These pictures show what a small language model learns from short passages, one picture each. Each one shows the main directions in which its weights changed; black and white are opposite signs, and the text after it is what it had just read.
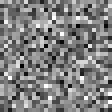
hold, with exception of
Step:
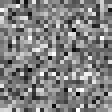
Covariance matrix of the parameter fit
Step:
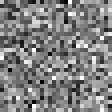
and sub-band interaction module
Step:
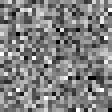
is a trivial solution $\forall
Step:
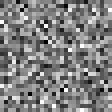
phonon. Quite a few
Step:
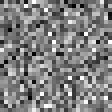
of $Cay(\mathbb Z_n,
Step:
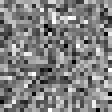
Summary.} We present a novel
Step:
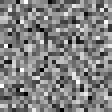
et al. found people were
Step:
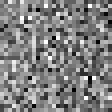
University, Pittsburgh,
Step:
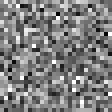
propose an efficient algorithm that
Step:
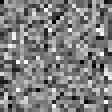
results. Note that our proof of Theorem
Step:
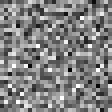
in $g$ is studied,
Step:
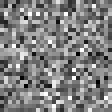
to Girsanov's theorem
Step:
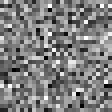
(full line, full line with
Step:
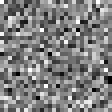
\cite{JP} of the fact that
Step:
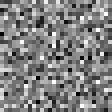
discrete Green function defined above is
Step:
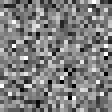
the results of several programs to
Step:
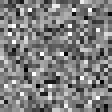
form factor agrees with the
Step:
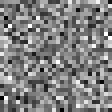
2$ and $3$, and the integral
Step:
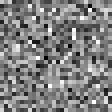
criteria involve the type
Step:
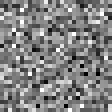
\; \quad p=\infty ,$$ where
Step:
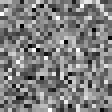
la forme \begin{align*}
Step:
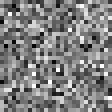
to find in an explicit form the
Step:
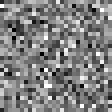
generator function, and the different required
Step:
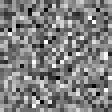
${\hat L}$ is singular at the point
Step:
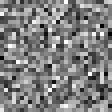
effects. Note that this applies
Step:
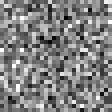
Universities. Corresponding
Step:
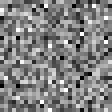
fact that the collisions of interest
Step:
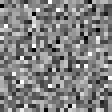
eff}$. The interplay of dark
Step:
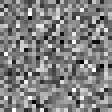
$n+1$ respectively such that:
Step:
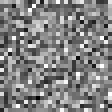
graph $\O_m$ is of odd
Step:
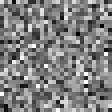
for $\bar G$ an extension by the
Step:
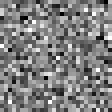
that we are working in a basis where
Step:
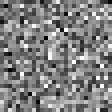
a taper window $\mid
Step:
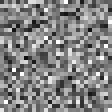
of the emission seen in the
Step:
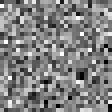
flag algebra method is close to a
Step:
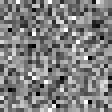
qui induit un isomorphisme en
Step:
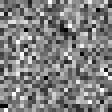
study in Section 5 ('Discus-
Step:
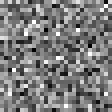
for this deviation is the overhead
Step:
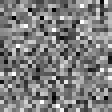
A(x, y) \] This formula
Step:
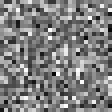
sequences with a short triple
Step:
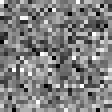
size of a Hadamard matrix
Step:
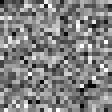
primality of the odd implicit
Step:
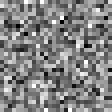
be accomplished in a similar way
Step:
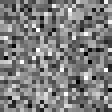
We complete this Section by studying the
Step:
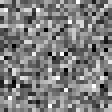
can be extended to other matrix
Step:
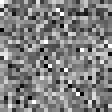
$$ Then, $\tau$ is the first
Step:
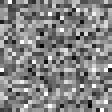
is in the orthogonal complement of
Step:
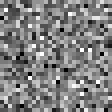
quadrupole sources by the
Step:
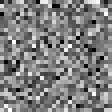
e_n\}$, and as defined by the
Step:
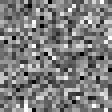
We observe that non-zero
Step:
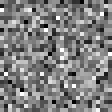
validation sample, and the
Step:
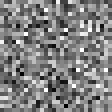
in one of the two following ways:
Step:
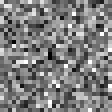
a new regime in which chiral
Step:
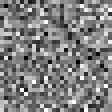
for a range $\sim a_H$
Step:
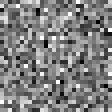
Intial density&${\rho_{0}}$
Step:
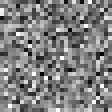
that the Fermi liquid corrections
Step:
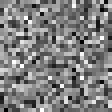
Assuming that the resonant
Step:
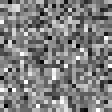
in general differ. Let us however now
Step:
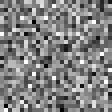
we follow the steps made for the real
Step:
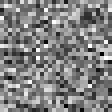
on an unseen test set, Section
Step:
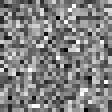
an inverse mapping $G$ so
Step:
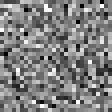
foreground extinction from the
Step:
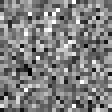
\ref {fig:Escan}
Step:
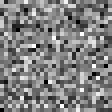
different schemes of force evaluations
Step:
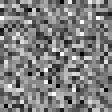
present at all. Another source
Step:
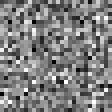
reserved tag entity,
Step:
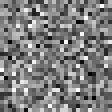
by the binary with masses
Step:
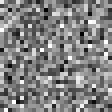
lead to numerical differentiation and thus
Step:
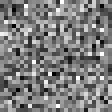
position-independent coefficients
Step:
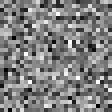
some $A_1 \sub A$ and
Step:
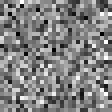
that \cref{precousin}
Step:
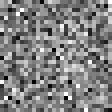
5 is also assigned 12
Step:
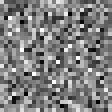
\cite{Bouchard}, where
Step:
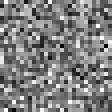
differential rotation must be small or
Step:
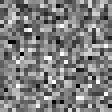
are budget feasible
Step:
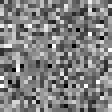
type-1 AGN from the sample
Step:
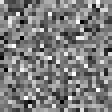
\cite{Zhang2019}, and
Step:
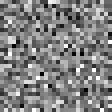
NGC 6826 using a fixed
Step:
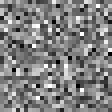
s}$, the static magnetic order is
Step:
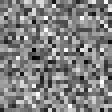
we achieve perfect
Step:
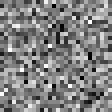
these fluctuations the theory of general
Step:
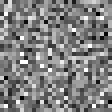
has a focusing effect on the
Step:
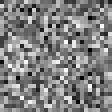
techniques is how to
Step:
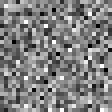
orbital periods,
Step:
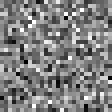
by the `Scientific
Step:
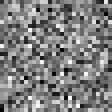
if not given- from our Fig.
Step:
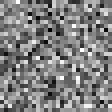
between a model with a biotic surface
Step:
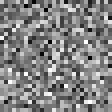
of $P_S$ obtained in
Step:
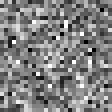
and they are the usual symmetric functions
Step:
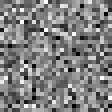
+ a \Delta \nu_1 - b
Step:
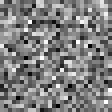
then given by the Smoothness Theorem.\\
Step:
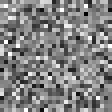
gaps, and a constant Mean
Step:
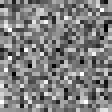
and, for each package, allows a
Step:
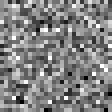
subset of graphs considered is not even
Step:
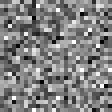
> k_1$, it crosses from
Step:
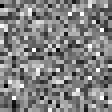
distributions and the right complete arrow is
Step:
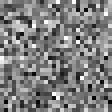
also uses a novel encoding
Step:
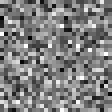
reasons lead to missing values:
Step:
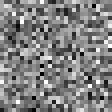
a scale-dependent CHA
